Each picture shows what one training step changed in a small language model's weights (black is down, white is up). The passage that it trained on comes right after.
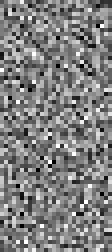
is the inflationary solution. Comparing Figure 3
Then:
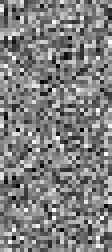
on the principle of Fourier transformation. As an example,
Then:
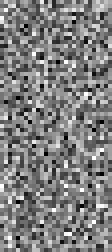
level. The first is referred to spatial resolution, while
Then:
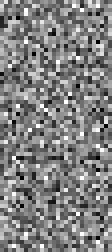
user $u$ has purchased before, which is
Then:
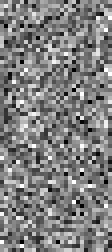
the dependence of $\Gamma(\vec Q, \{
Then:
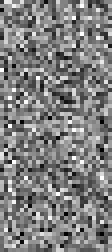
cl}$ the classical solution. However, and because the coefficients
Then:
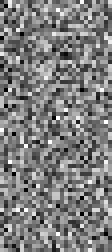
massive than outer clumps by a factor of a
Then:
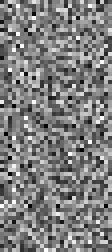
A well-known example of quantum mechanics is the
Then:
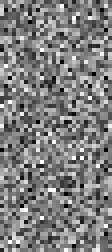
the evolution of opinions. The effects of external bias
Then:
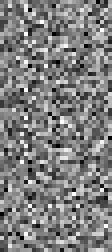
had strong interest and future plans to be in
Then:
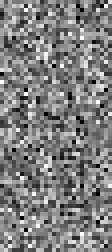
this population oscillation obtained after the Hadamard gate
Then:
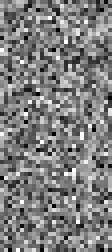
for more interdisciplinary research in
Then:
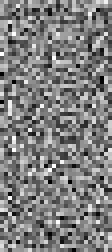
breadth oriented hidden Web
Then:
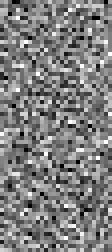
different pion masses in different (isospin)
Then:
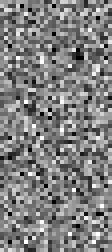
individual quasiparticles make it possible to build
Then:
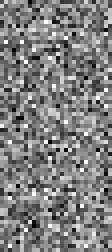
made from Ta film grown by MBE
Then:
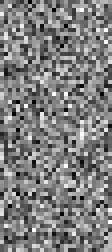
again after Len2 and re-enters the magnetic
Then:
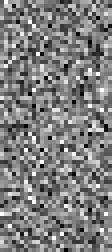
2\pi$ angular acceptance,
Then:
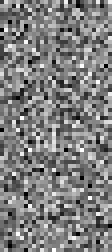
connection between dark energy and dark matter.\\ The above
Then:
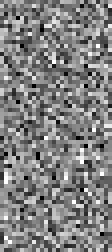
on entering ${\Omega}$ \item The
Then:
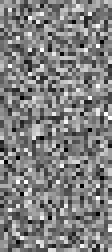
a linear ideal chain in any dimension has a a
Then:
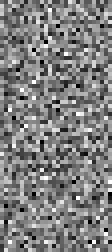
principle the $\delta $ interaction only applies to fermions
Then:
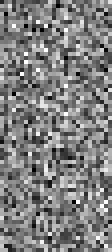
and matches the conjugate potential at the
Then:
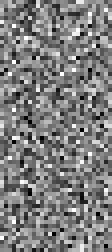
rain, using shelters or other
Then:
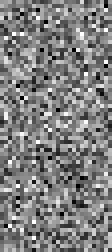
to $\infty$-dim separable Hilbert
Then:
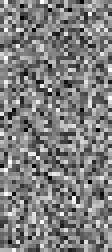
beta-oxidation in reverse to produce
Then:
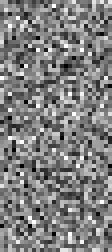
the complicated and lengthy computations, it can
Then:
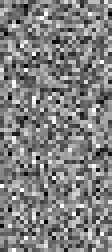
(2) the appearance of the factor
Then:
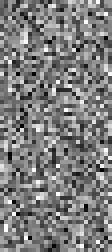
$\gamma$-matrices sandwiched by two
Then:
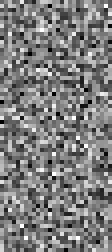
one hand, more features allow us to model more interactions,
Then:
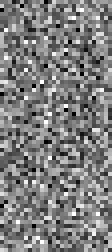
two neutrons) from breakup, are displayed
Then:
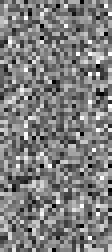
e^{i\phi} \rangle|$ versus
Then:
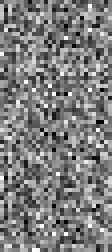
and up to the 9th order. Typically a
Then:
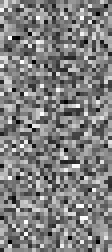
time, these studies revealed that a number of key
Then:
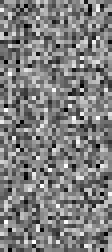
beamforming, problem (P1) reduces to
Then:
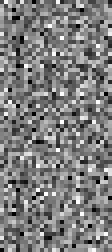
bound on the capacity of any communication channel between
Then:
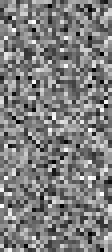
20\% to 30\%. Over our regime of group
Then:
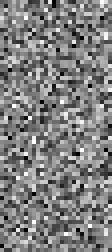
regularized version of QCD. Nevertheless it
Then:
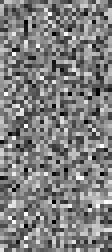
are equal, and zero otherwise. The configuration in
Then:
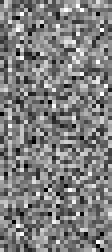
due to the branch-cut and its sign
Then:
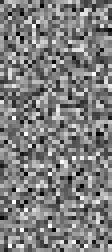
checking saturation of the magnitude of error as function
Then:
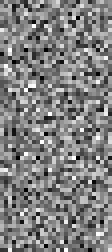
a step that opens up the perspective to
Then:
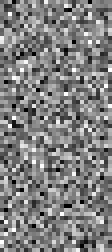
condition. \textbf{n+3. Note:}
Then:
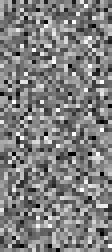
the first $1000$ iterations for a
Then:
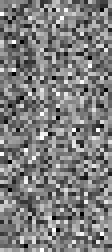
fluid can form multiple streams after shell
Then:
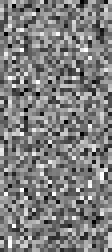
of the previous studies of the RLF are based on
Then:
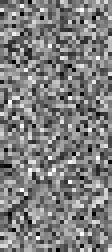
larger trial so that a wider range of
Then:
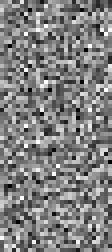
some fixed constant $C' > 0$.
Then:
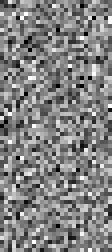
observe that allocation $\ds (1)$ provides
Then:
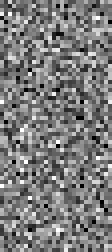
tracks in the case of a single muon decay
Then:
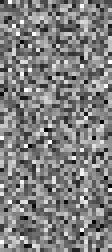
lifted when we consider perturbations of the map which
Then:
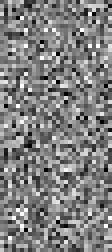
in the representation of $H_{\pm}$. In the
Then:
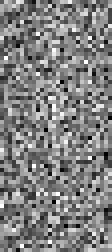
on cosmological inferences is still not fully
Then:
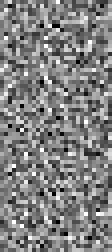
| m \rangle \end{eqnarray}
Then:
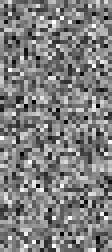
are the ``smooth classifying spaces''
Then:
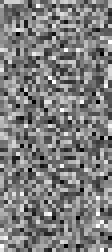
are presented, and the particle ratios in different regions of
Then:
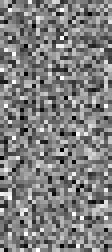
und einen Voxel nach
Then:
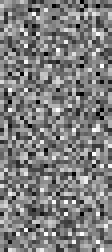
to take into account both the intrinsic continuum
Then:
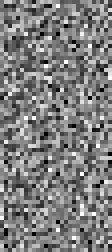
rates \( \tau \) set by the
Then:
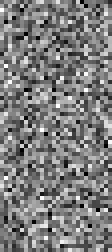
of control tasks. The answers to control
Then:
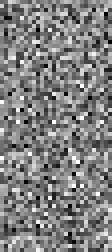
explored the evolution of the transverse structure of the relativistic
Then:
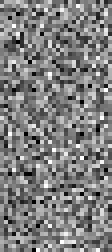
physical system and if the energy is observed to have the same
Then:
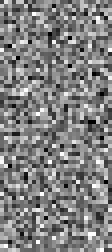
be 5\%, the cavity outcoupling
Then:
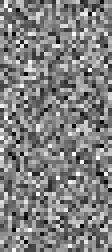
once $dz/dt$ is known,
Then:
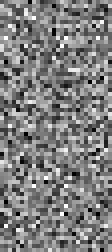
difficult to tackle analytically. Furthermore, in
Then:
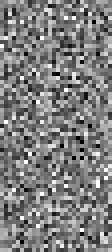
here. Moreover, the amplitude of quantum oscillations in our
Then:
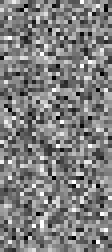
of unidirectional CDW folding
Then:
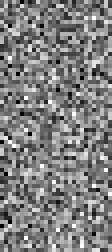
model, preliminary explanations for this dependence
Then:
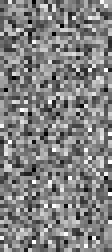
be smaller than $\sim 0\farcs1$.
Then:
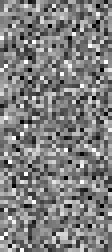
about the sources. We assume that the dependency structure is
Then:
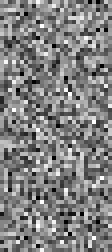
this is referred to as the GALPROP
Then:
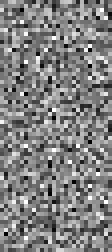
when quantum effects are taken into account assuming that the
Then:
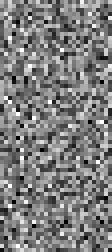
30nm wide quantum well sample at the corresponding
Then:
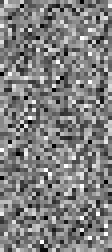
the $i^{th}$ atom summed up to
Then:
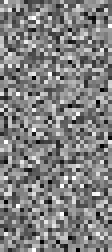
why a locally causal explanation is
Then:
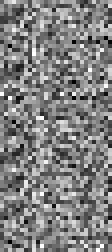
measurements will provide better constraints with improved statistics on the
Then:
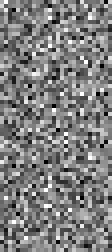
Fermi level increases (decreases) in the
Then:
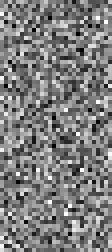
when analyzing electron-phonon coupling. Therefore
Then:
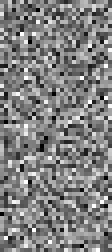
the average electron kinetic energy of $<m_e
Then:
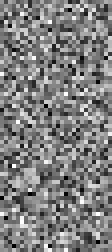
galaxies. The difference between the two populations is also clear
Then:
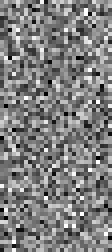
an observed periodicity of $2\pi/c$
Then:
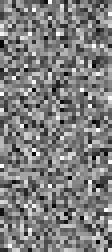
object \code{obj}. If
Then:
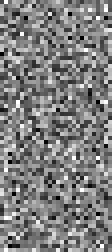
Corporation 9th Research Institute. This
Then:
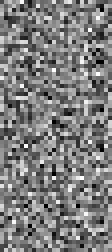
is more modest, and energy growth by a factor of
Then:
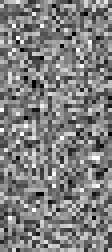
used to determine the optimal course of action
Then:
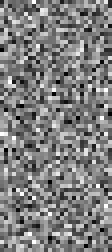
Microscopy, in: Characterization of
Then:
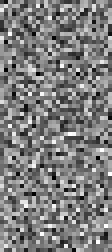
case and the ideal case, as it can be seen
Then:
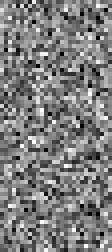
the standard ISSP scheme, 5-bit performance was
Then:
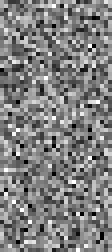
profiles of $\langle u_t''u_t''
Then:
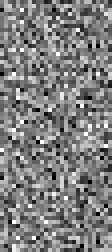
Here, $t_{\bf ij}$ is the
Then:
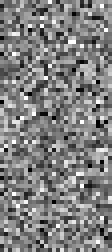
kinetic feedback models (the circular velocity is defined
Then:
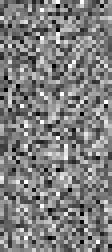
of a vicinal surface in a dry and a
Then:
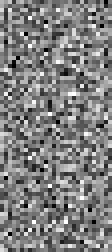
to a replicated secret sharing representation, so
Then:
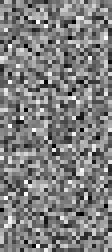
a copy of the statement within the method
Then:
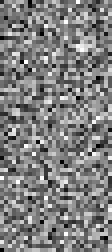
is equivalent to a maximum UCN velocity of
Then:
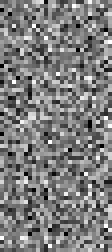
20 N of thrust (produced by
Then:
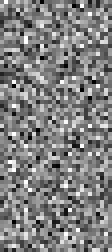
will purchase a phone shell if having
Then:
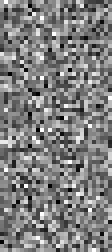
that should be trained simultaneously for improved
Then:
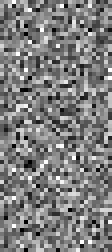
based on previous studies of the formation of heavy metals in
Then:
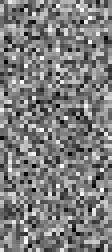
of contour-based attention mechanisms to improve
